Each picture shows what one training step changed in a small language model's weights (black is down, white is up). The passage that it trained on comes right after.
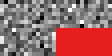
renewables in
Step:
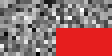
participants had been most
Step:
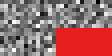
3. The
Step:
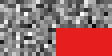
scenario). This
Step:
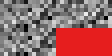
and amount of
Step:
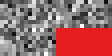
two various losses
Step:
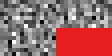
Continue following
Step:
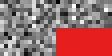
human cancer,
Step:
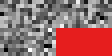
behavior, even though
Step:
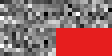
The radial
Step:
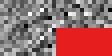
and Value
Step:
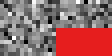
affect consumption behavior.
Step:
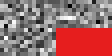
a lack of knowledge
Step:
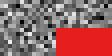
interviewed for the
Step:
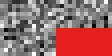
of traditional and new
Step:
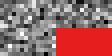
in contrast with
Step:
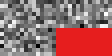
the progress of the
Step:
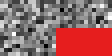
the sensor.
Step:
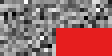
and documentation for
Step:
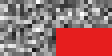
2016) and establish
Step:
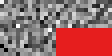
performance of mutual
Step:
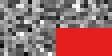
grades on
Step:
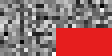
this article.
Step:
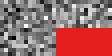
history of c4
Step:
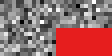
RATING OF
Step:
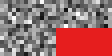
in school.
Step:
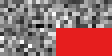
allocation in sustainable
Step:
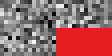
low water levels
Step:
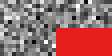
what comes to
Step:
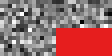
from a core of
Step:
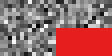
map of specified
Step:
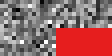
possible to compute
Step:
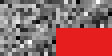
water and waste water
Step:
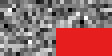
Event date
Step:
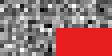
concentration [19].
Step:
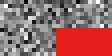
portray the
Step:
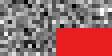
have higher technical and
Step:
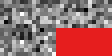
diagnosis was that of
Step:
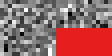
more accurately with
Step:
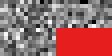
solvents were
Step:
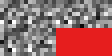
in the app
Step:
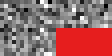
birds each
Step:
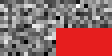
College and
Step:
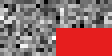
μ m particle
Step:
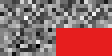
are (at
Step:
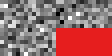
the Child was
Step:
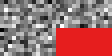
State University,
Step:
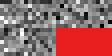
The source map can
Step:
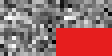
help them create opportunities
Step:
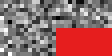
test with the
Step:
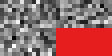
space. We show
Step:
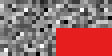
found to be more
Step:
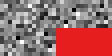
research. The
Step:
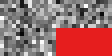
Metal Matrix
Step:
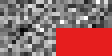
delay in presentation
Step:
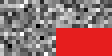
publication of
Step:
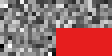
the problem faced
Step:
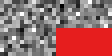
could include the
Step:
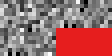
secondary use of data
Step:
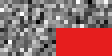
as a powerful
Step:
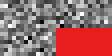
the Joint
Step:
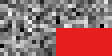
knowledge exchange but
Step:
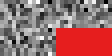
those elements are
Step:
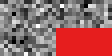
Model constant
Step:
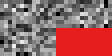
on test data was
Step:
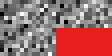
was also adopted
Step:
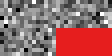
to get me a
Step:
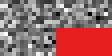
the discrete
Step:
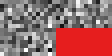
bring anywhere
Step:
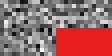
FR +
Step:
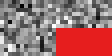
in this context that
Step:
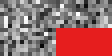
devices that will work
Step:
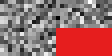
administration of
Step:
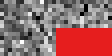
tank, that
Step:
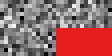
their recipes
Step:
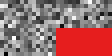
the preservation of
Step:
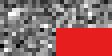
industrial strains for
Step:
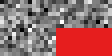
result of mechanical
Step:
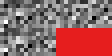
dissent or
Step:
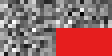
the information from the
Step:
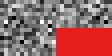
marketing channel
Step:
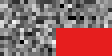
the channel but
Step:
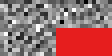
6 Pond
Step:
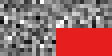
be covered
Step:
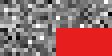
State Plant
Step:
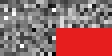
Categories of
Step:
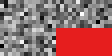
therapies has
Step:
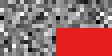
proven to
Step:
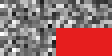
the stationary
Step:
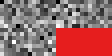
extractants of
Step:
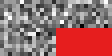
stages, focusing
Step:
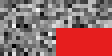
on by international
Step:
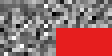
extant version of
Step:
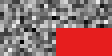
these situations.
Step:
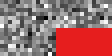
this list, they
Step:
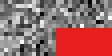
process intended to
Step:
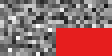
most frequent
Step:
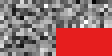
g 'um,
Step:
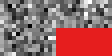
dietary diversity
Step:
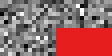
was larger than the
